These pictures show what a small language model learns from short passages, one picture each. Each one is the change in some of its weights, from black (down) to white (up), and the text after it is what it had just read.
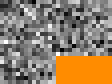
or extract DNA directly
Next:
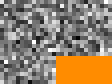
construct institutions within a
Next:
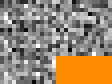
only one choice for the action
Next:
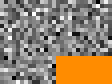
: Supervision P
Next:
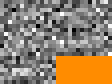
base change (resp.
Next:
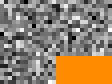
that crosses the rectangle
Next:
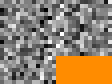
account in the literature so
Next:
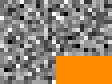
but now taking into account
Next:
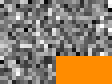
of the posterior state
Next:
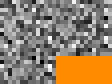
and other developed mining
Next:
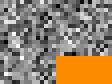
study indicates that both of
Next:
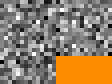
of the main text, we
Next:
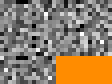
$% -dimensional boundary
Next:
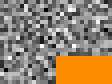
attractive for
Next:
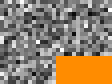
optimization, etc.);
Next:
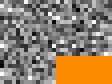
were prepared with low
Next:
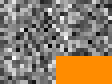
is strictly increasing and
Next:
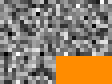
the Gaussian spatial fields. These
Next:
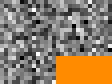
the expanded space with
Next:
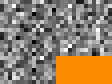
then $\Phi$ is
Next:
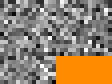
Usage Control
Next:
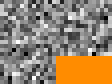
level. To determine the minimum
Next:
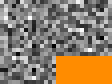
the motions on the invariant
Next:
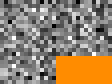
= {Lecture
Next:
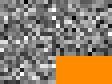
The quasi-static signal
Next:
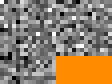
formed imaging point
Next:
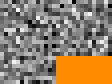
the Shari'ah
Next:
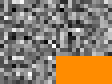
characteristic that builds the
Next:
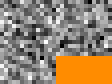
a spanning tree
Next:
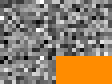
was repeated for four
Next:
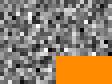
the mathematics of
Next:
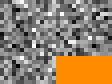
involve computing the
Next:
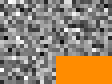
can be used to help
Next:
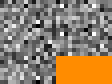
(blue lines), and 2
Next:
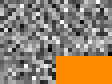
protocol. Author
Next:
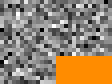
less than 20%,
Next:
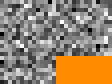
to regularly exchange
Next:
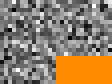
closed double quantum dot with
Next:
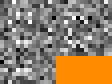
successful teams involves
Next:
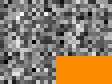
weight-dependent functional of
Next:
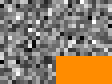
of the stream function
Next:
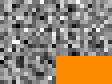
arranged that
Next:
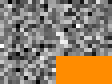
galaxies have an
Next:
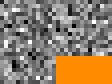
against the killing
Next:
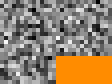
a total volume of 30
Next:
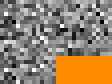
point (b) Figure
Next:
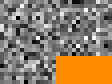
not change its sign. This
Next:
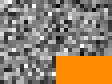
of CNNs are based
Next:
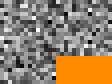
with equality if and only
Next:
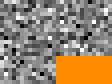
°C prior to
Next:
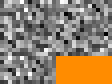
designs based on the
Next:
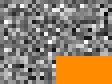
saddles, which
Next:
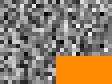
described in \M.
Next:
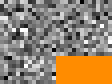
together with a suitable upper
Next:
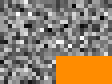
30%, there is no
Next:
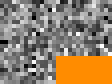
distribution sorted in decreasing
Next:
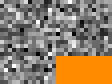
of the original image where specific
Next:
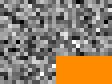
it imposes certain
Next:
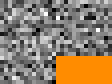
\rightarrow {\mathcal L}
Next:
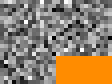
opportunity to make
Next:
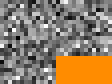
in a park. Then
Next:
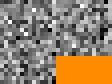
the previously described example of
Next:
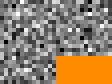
weak sliced stable with
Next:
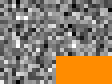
from some set of available
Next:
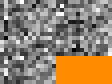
These images reveal that impact
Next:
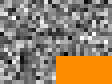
in the calculation. The
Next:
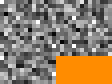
must be within the field of
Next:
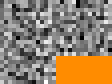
the initial contact the
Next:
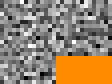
also majorly focuses on
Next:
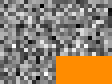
The vectors $\bphi$
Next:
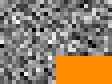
still is driven by the
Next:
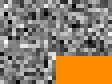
pointset has an independent set
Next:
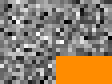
NH₂ group
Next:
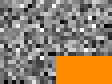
. \end{equation}
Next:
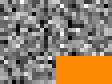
characteristics of these samples so that
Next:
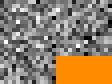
a livestock
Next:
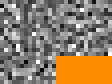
of instrumental
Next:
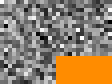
emphasis on the
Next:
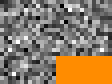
Interest The author
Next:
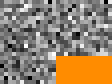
evaluated separately.
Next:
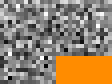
in our model fits to
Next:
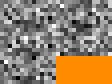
a radius dependent current as
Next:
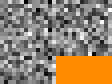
lying increasingly close to
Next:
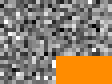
in Chicago -
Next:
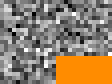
For the filling
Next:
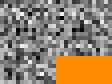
two types of memories
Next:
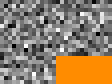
is encountered, and
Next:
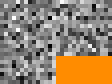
2.12 times higher than
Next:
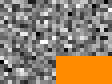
as the least effective,
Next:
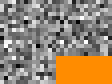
no further steps are necessary
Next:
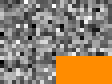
to Osmania
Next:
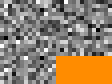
There are some hitches
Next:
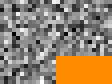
increase the latter by
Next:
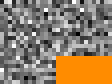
fatigue. In
